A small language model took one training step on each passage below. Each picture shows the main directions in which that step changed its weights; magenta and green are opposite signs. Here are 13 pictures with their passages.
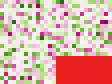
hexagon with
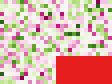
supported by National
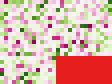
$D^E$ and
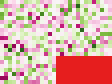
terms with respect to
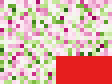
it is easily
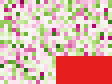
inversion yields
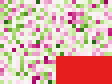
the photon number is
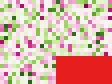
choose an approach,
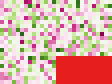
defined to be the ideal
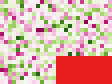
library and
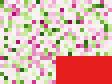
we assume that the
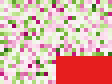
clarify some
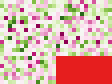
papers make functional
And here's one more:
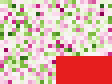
spectroscopy in
